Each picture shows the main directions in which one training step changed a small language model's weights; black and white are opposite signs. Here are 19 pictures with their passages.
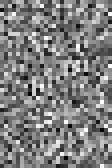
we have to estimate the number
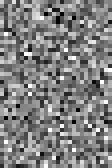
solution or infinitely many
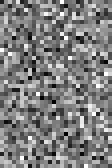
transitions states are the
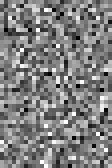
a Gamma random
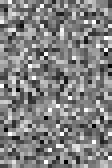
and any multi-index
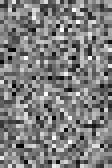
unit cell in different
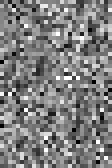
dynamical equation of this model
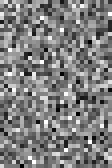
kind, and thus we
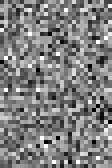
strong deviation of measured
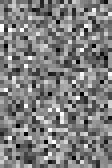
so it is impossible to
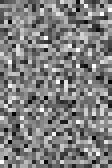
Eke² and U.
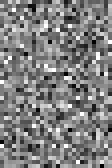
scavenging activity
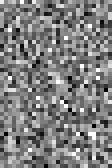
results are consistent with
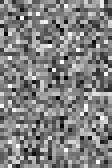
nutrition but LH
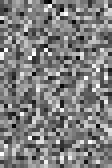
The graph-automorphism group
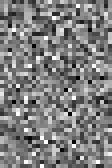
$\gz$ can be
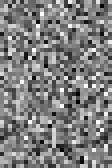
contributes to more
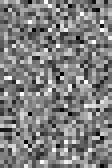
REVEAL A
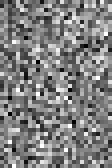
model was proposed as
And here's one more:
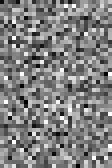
new enthusiasm
